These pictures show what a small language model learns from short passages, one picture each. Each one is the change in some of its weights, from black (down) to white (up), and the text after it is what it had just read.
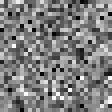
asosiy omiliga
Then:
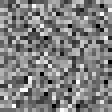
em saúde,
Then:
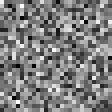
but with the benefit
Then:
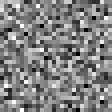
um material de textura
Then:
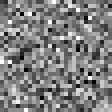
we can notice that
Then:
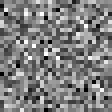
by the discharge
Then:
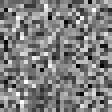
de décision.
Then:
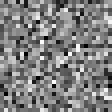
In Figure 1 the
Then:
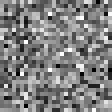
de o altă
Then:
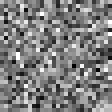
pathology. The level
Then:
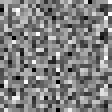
как в ее
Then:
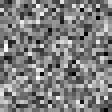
on. During
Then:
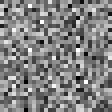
procés és
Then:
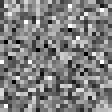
techniques which are mainly
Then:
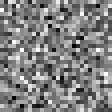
the Biofield
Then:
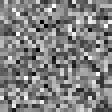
for no more 50%
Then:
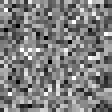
and Tourism
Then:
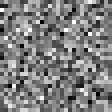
with neutral
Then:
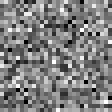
Practices in
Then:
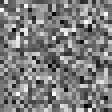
успехов в
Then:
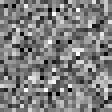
rivojlanish va unga
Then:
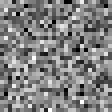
this; however it
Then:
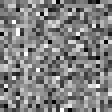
(zero). It
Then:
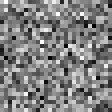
measures listed
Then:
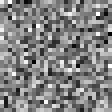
Modalities. A
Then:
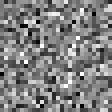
dependents – the
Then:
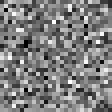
spacing within
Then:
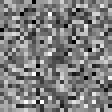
was in need of
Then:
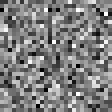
The model unifies
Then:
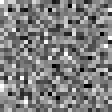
e contábeis
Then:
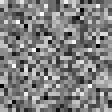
with biological systems to
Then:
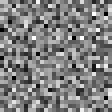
a la que el
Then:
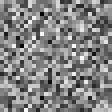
the structure of a
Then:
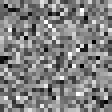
a los guías
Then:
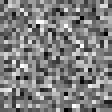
de defensa
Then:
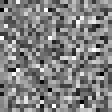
and is manifest
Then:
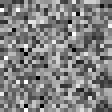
bir kichik
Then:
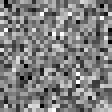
rivojlanish strategiyasi
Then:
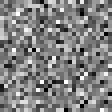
por ejemplo
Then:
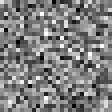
e baixos
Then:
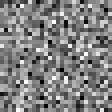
MCC Construction
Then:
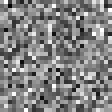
after centuries of
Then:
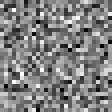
latent variable
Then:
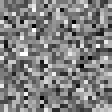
assessment scale.
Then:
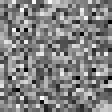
in Fig. 9.
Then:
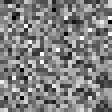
d)$ represent the
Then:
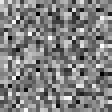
legt sie
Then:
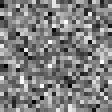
their administration by both
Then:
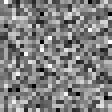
censura ou
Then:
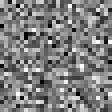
e no campo.
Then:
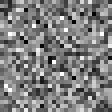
makes tenancy
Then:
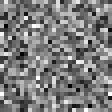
розміщення в
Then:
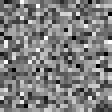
neste ato
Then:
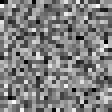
un espace de
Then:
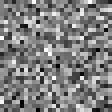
and all other components
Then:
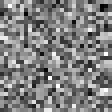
Comparison of
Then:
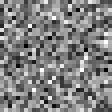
Content and language
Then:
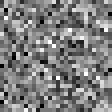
دهد و
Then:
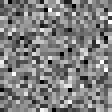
o grau de
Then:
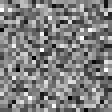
scale ranging
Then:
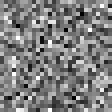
were invited to
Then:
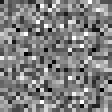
to reduce network
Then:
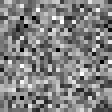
Received :
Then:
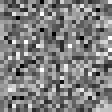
RSM model
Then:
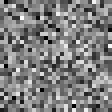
For each location,
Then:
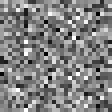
headed by
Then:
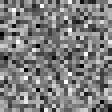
and prolonged
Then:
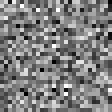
школам и
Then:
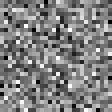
knowledge in higher education
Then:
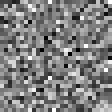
1. Fabric
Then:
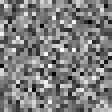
been published
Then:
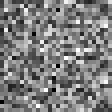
результаты уже
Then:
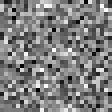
o regime total da
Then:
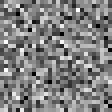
possibility of achieving
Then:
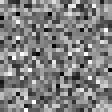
by endocrine
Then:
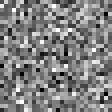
berpusat pada
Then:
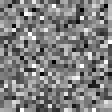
de Alimentación
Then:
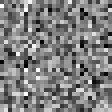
achieves a more
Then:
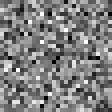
reazioni non
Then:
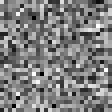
Production Features
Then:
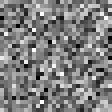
Limit of
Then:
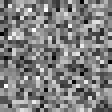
gas phase have suggested
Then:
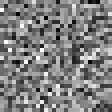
and reliability over
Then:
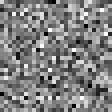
shows the need to develop
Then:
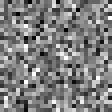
every human's life.
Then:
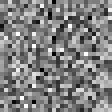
a lack of
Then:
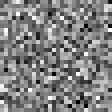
influenced by
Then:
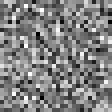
between competition
